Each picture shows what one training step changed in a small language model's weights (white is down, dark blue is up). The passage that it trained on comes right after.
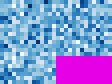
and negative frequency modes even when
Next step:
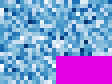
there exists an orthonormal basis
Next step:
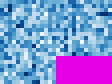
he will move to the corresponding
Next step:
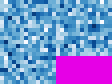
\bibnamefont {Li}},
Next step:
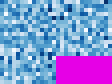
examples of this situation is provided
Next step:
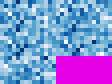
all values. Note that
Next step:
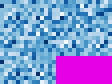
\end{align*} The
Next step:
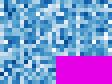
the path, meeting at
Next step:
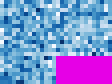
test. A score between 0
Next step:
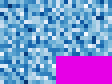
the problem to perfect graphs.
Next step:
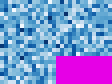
the interval [-1,
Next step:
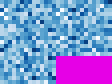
generate this from experiments also.
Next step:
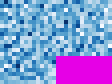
2 cycles. We label each
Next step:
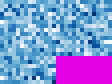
Our method helps in
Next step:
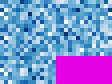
SN from an Fe core.
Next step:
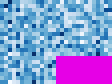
hence we may assume that
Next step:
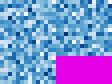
\subseteq E$ and
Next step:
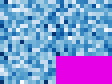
0 D-branes
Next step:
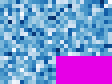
paper may be thought of
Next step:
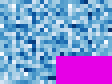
while significantly reducing the computation
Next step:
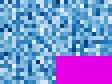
For the proof of the second
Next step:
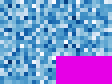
1$ and $\beta
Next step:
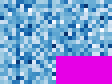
of the $i$th
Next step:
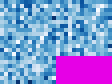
of energy compared to the present
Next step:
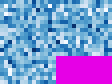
generate 3D models for applications
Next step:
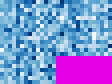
and the number of file in
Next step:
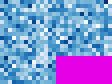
in a different potential.
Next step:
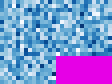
{from the decays of
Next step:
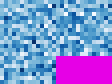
A^\mu \rangle
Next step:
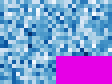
order to do so, a
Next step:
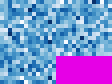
respects $\U$.
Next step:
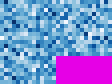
absence of a neutral fermion
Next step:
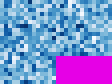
DP only deals with expected
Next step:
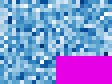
causes to search. For
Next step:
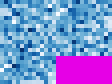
question. In the limit
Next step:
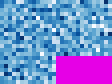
simulations and simulated CMB
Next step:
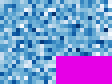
is the average path length,
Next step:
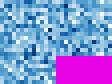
the values that are not different
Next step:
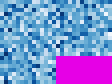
at most, second degree,
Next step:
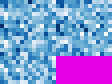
For each $\d\in
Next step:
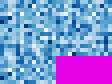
each $n\geq
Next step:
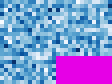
time we have 21 equations,
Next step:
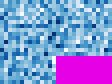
finite extension, if it is
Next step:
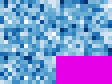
(version 2) data
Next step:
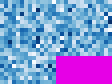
conducted a Wizard
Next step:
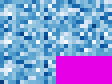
\in \bbR\setminus
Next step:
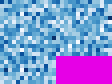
lensed images of
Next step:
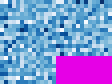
then set $u =
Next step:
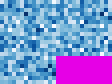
amplitudes and phases are strongly angular
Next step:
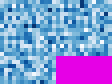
and do not consider how the
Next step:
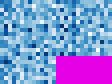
(the ``essential"
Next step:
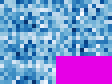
for the sum of the three
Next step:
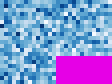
product as $\mathcal A$,
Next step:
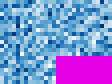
I, the kaon
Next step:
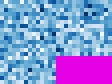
terms of their Laplace
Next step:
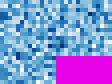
get consistent results between the fits
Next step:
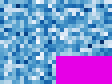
X\land R$ and
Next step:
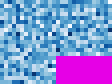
is $t$, and we
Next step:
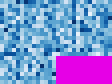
agreement with the work of
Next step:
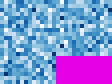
fainter. Consequently,
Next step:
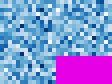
layer on a compact submanifold of
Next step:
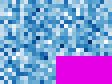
cyclically reduced). Then
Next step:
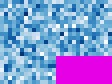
where $\Pi_{\lambda}$
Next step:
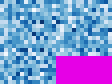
few aspects of interest in the
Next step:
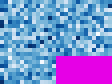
the closed-loop system.
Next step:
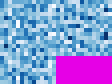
is around two orders of magnitude
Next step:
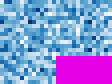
cycles with integer coefficients) extends
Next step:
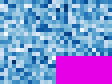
can be done in infinitely many
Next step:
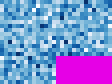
wreath products},
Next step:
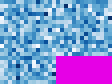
of vertices encountered in
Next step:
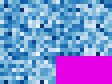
de Souriau.}
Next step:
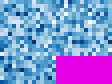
pulsars maintain their fundamental
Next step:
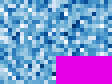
values of $d$.
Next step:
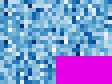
a signal of the opposite
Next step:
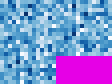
that the connection coefficients are related
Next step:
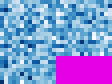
the difference-differential field generated
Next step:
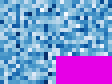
$a$, it suffices to
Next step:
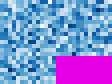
In non-perturbative quantum
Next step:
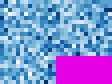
ce qui est
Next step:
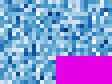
not, and respectively correspond to
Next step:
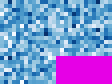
observables. The fact that
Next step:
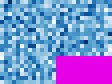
the score network. The
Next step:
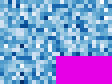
so far seem to
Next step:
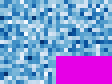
blocks is the finite dimensionality
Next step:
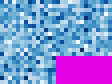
zero when the interface has
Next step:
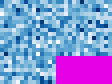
include a detailed discussion on data
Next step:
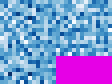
some $h_j'$
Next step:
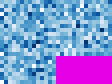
statistics from the continuous parameters.
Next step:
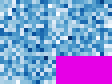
directions along the torus. In
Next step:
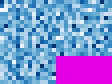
part of the proof of Proposition
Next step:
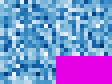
the anomalous magnetic moment
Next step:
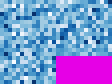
another geometric quantity associated with
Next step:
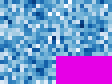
control systems parameterized by
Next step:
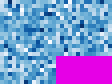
parameterized by $\xi$.
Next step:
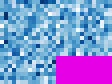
at a constant frequency, independent
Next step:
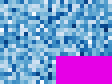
algebraic structures (rings,
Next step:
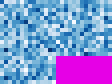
are almost the same, with
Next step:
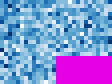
First, signals are rectified
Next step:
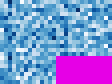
au fait que nous
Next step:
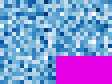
the transition on this component of
